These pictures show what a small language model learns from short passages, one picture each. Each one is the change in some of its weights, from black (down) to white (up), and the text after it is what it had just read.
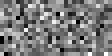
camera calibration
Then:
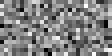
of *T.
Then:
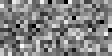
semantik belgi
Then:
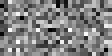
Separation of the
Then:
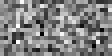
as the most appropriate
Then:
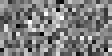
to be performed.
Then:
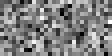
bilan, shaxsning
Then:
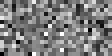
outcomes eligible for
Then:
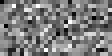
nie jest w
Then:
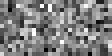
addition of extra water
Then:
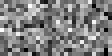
the evaluation of electronic
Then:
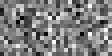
faoliyatning manfaati
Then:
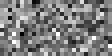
com a saúde do
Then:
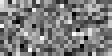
gamification into language
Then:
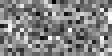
standpoint on
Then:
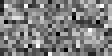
grain quality indicators.
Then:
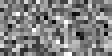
y organizacionales
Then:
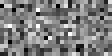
cardiovascular parameters
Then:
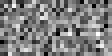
2024). O processo de
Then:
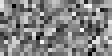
elementos necessários a
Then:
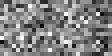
the least frequent
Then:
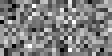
a efetividade
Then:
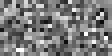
et al found children
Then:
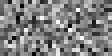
amalga oshirish vositalari
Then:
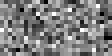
выводы в
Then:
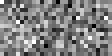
and the danger
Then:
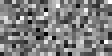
el sostenimiento de
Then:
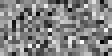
Xitoy iqtisodiyotining
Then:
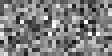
hisobga olgan
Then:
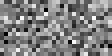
el lugar de
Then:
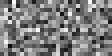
a clear overarching
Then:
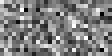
в кінці XX
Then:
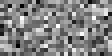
Und erst
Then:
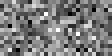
liberación de la
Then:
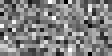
no vínculo
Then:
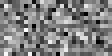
Raum für
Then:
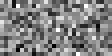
the filler fraction
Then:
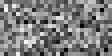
whether the number size distribution
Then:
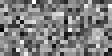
method. To collect
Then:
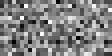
Social Media Marketing
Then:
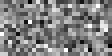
dotsent A'zo
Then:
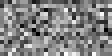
(MEV) em
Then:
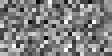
disso, é
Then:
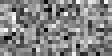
specifically, the current
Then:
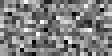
scholars such as
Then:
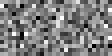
adjuvant to
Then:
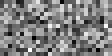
Introduction The German infrastructure
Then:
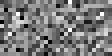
75% de pacientes
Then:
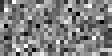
asosan ushbu
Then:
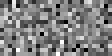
a single column.
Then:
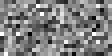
which usually considered as
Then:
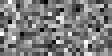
when using higher modulation
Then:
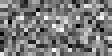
Obando, D.,
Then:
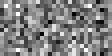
cultural superiority. In
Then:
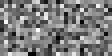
30th January
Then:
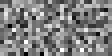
mentioned. In this
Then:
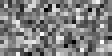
scenario 3 the
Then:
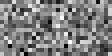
of useful metrics to
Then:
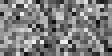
and the open standard one
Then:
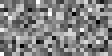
and managerial approach
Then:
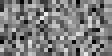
desarrollo en las prácticas
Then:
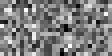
authoritative source on
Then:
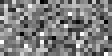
its biologically active
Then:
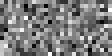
found to be statistically significant
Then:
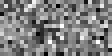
second peak maxima
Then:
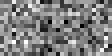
of low time constants
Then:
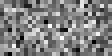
series soon transformed
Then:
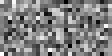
method: Akaike
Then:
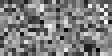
A pesquisa possui
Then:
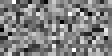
με μέτρα
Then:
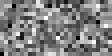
Agricultural Research
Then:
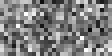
and the results are presented
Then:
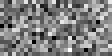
The MULDEM
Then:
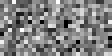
latitudinal and
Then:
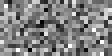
two main sections.
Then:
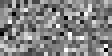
an der Börse
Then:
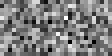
level of implementation in
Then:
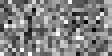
la norma EN
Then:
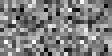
application of environmental flow
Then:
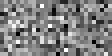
including platelet
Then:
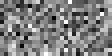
la aportación de
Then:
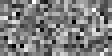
purchased from
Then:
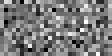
are bringing together
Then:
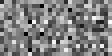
ham tushunadi.
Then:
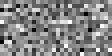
M_T \alpha
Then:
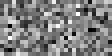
Los atributos de
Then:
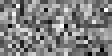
toxicity towards living
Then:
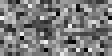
good inhibitor, whereas
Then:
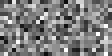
certes les différentes
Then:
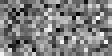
esbozo los
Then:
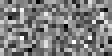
grandes retos por
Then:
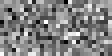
va jismoniy
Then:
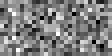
and affects a number
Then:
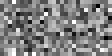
la encuesta.
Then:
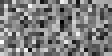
its meaning.
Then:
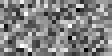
uns sob o
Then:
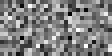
It is used in
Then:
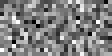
decrease in DBP
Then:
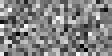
some iterative optimization
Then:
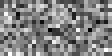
(TGA) The
